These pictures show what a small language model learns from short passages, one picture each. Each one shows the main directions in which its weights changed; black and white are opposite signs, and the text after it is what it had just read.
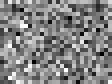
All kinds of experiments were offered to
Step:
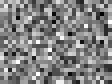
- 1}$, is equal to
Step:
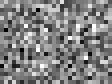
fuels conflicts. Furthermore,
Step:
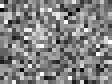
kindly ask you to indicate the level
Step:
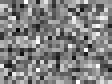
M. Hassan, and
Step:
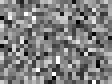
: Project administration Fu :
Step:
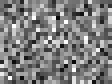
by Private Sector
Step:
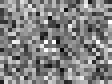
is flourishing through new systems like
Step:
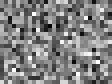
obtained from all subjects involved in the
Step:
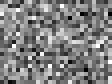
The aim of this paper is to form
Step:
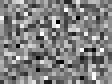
in the more recent grassland classification
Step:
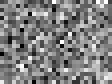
best-fitted beta values is
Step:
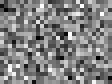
rural areas has been greatly improved.
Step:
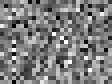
design of multistoried building is
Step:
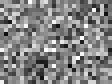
all peer-reviewed scientific
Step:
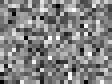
project's outputs. Once the
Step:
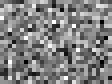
eco-efficient supplementary
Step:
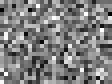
FZ, where the presence of
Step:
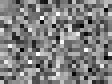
and (d) stretching.
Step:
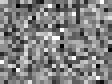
operational licenses for projects such as
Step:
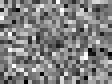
solar physics data files are not
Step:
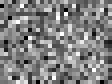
theory of economics, which is the
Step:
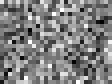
specific aims are specified as the basis for
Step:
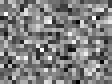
various measures is currently being implemented. Introduction
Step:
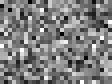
understanding about Wabanaki rights
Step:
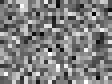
style?** - A preferred
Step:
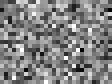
policy: a hedonic approach.
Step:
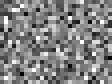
X: Mole fraction Greek
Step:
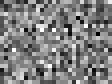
growing participation in the workforce
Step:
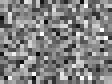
in decreased nitric oxide
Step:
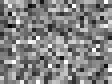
to their smaller neighbour. However,
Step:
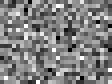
used as adjunct starters in
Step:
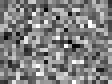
of the analysis plan and are averaged
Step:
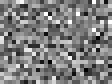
who is at war # And another who
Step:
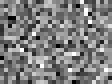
Center ITRC Tehran,
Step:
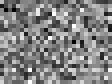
global burden which is a worldwide public
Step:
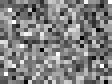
the fight against not only the
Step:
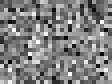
then employed to quantize the coefficients.
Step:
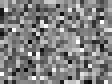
grafting polymerization was achieved upon
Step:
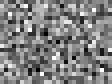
the paper can support Human Resource managers
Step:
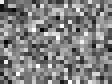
were gram positive bacterial growth and
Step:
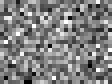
*d* is voltage surge through
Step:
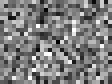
they have benefited from greater contact
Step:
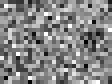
the manuscript editing and
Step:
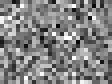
carrier frequencies are selected above
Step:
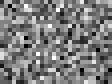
coefficient, which will not depend only on
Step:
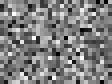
of oil products U.S.
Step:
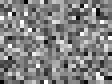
Zabel + partner authors
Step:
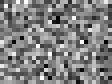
removal susceptibility. Among
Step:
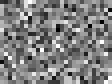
- Surya Namaskar
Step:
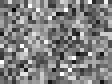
about making quilts for her
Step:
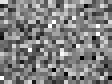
in dry benzene (40
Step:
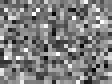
measures four ft., and the Western
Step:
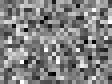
Teaching (Experimental group)
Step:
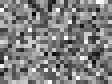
aluminium and plastics. While the
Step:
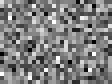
: Since T is (n,
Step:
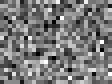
the Combination of GPS,
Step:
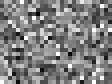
impart dark blue colour to
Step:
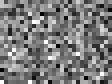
course. **Figure 2.2**
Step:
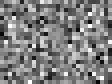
IV. CONCLUSION The glasses chosen were
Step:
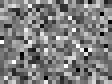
sticky preparation with a specific size
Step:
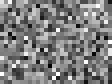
the educational system as an open system
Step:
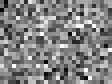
in 2015 and, while it has multiple
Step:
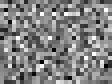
and actively participating in an open
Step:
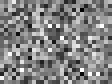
for the Kerr metric and also provide
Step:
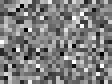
vector \mathbf{w} of
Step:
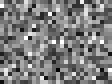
were VIM, 2 were IMP
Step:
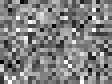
Carbon budgets Carbon moves
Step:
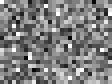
Eadbhard Pernot
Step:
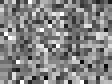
state. Metal soaps can
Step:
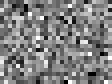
and some non-prescription
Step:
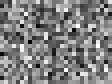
knowledge representation resources organizational structures joyful
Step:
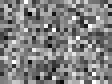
price behavior and forecasting of selected Indian companies
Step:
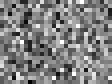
literacy, digital marketing, and their integration
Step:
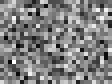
- Cloud based applications and services development and
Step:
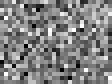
appropriate pedagogical test materials for each
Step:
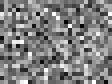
role played by the arts –
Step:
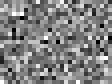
attitude towards mathematics. *Journal of
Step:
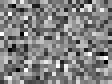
of loud sounds. The topic
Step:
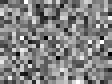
(Tangban, 2014), which
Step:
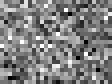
positive-sense RNA genome that
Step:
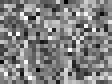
- The necessary parameters have been created for
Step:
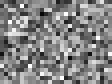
create grounds, warrants,
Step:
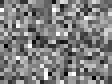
into obstructed labour which leads
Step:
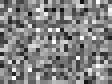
mollusks as biomarkers for -
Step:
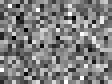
$N \times J$. Then,
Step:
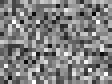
B. Kalaivani***
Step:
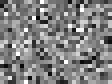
include tolerance to environmental stresses, followed
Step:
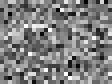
de-personalized and thereby
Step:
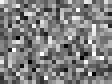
and humanitarianization become more and
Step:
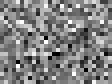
and analysis Before interpreting the
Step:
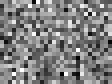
dedicated outdoor air systems:
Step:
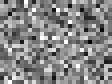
Committee in cooperation with the Panel on
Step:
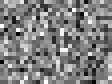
for teleosts, the
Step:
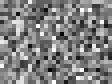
relationships* they wish,
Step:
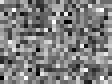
must use all the feature extraction techniques it
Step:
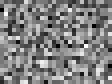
phase patents also. In 1997
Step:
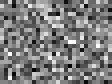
1 g., methyl iodide
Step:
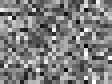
pharmacotherapy, a subset of
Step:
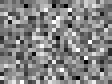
and Sylheti. In
